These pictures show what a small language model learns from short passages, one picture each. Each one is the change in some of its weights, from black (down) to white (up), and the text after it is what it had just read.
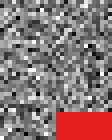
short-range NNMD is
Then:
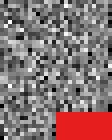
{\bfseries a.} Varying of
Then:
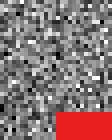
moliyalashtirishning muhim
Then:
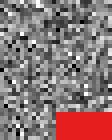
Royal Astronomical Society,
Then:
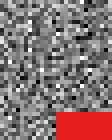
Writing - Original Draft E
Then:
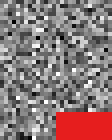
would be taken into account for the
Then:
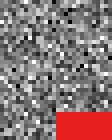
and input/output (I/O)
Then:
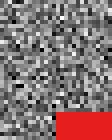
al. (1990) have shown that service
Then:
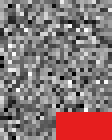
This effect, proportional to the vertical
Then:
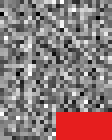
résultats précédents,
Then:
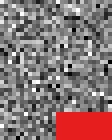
chatbots that function only as social
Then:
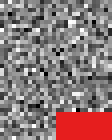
of 69 dB. The decay time is
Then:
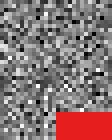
de atitudine, conflictul
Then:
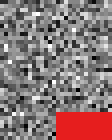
o'ziga xos hisoblash
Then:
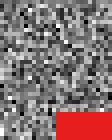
the elephant during procession, particularly in the
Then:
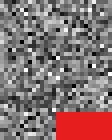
during the magnetospheric ejection
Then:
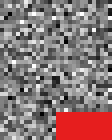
asos bo‘lib hizmat
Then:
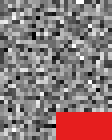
the space-time visualizations are not
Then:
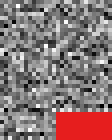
chronic stress can increase the
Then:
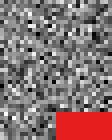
\begin{table} \caption{Scaled material
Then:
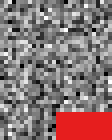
Очевидно, что
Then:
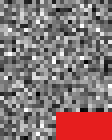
while all eight loudspeakers
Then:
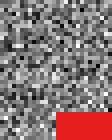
exploiting its potentials for novel
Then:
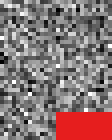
that our long time constants at 145
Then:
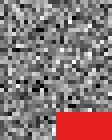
a DAQ. The software used to
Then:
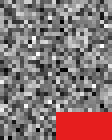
be pursued. \subsection{The
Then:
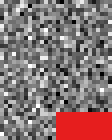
A razão como critério
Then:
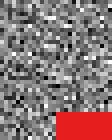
abundance, and Shannon
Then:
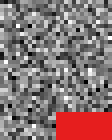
um interruptor conduzindo na
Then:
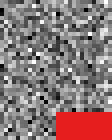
putem menționa că
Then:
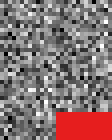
resumo. 2.º CEB
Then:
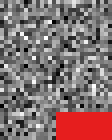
in Chambal valley. Early
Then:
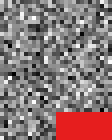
ma in maniera autonoma
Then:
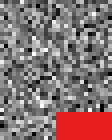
\medskip In order to do this we first
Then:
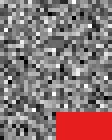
the IoT in enterprises to
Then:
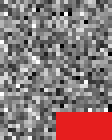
ultimately scale structure, in the
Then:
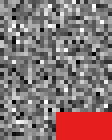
or two breaths, followed by a
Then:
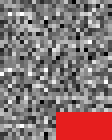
this case, both $g^{\rm sh}_{\rm
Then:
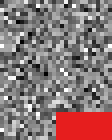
electrode thickness was calculated by
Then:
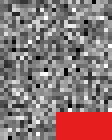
with sternomental distance,
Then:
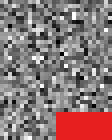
site-provided software
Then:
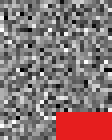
E. Mattacchione, M.
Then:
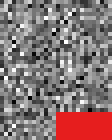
якість навчального
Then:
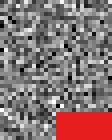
et al., 2016). Furthermore, it
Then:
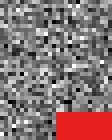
see that there could be problems in the limit
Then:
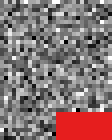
other bands redward of $B$, is
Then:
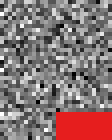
protocol for ad hoc networks
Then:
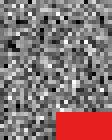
in leading students during evacuation
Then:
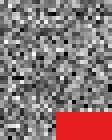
a register, the C-NOT
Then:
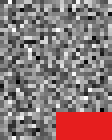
activities of corporate social responsibility as
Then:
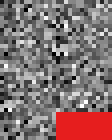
solidário e também
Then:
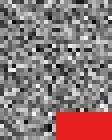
authors declare that there are no
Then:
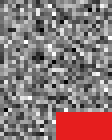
the patient to hospital.
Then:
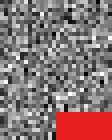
in the classroom. Measurement
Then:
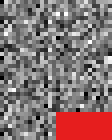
colocar correctamente todas las
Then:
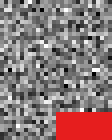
bu məsələ
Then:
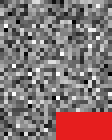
Saket Aryan and others},
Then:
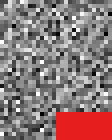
asosiy e'tiborini tortgan
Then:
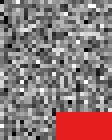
In parton energy loss scenario, it
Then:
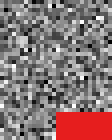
(as shown in Figure 14 and Figure S16,
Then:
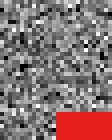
Linguistic input; Bilingual
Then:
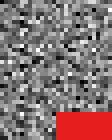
strukturierte Daten zu
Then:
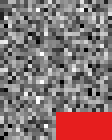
the solid lines the position of the best
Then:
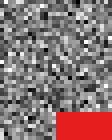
its fidelity with the true thermal
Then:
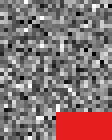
EBEAM Centre,
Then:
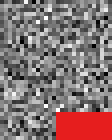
paper on Tulsi Plant,
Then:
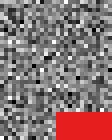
motivation, and religious attributes
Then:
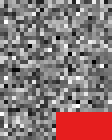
four bonds connected to the chain
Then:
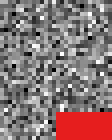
and fourth cohorts Henryer
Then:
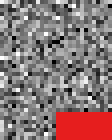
parties can reduce uncertainty and
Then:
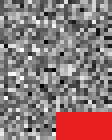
: caractéristiques,
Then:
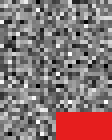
instance, using $x = 1/4$,
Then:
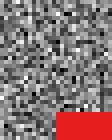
minimizing AoI (if privacy
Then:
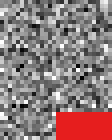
la viscosidad de la solución de
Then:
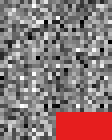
ega va bu qo'shimchalar
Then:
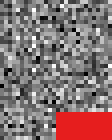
an employee feels perfection of value and
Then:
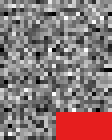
sistemas de micro e
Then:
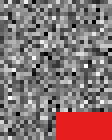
was almost the same as the control group,
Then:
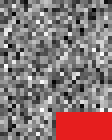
representación kinestésico.
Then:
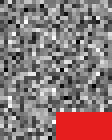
г. г. Оплата труда
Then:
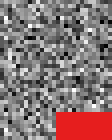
piled raft foundation has been evaluated
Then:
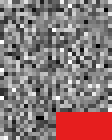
all possible direction as in density
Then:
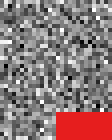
станка. Изобретение
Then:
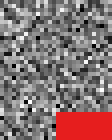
UV-light with approximately
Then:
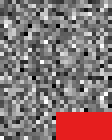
tumour was reaching up to the
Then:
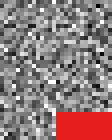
3-dimensional space and 1-dimensional
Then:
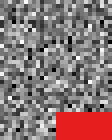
levels and discuss the relationship between the
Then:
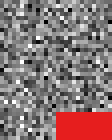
the insight you have wholeheartedly
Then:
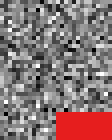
for promoting international tourism.
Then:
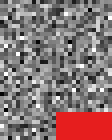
is collected from the local river is
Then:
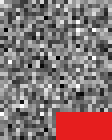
the LRP2020 Committee:
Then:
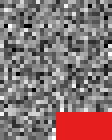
scale, and enforces the DM
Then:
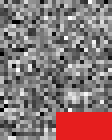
tourist site, with the goal of
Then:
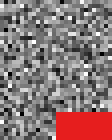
Francisco José de
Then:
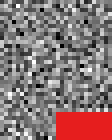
should occur in the density range $5
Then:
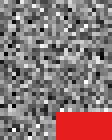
preparation when the Horizon
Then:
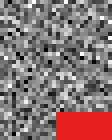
Results up to NNLO obtained with
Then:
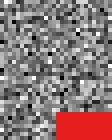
lead to single spin asymmetries in $\pup
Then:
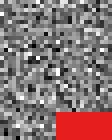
from previous growing cycles. 3
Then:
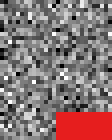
(ERETOR) ABKAR
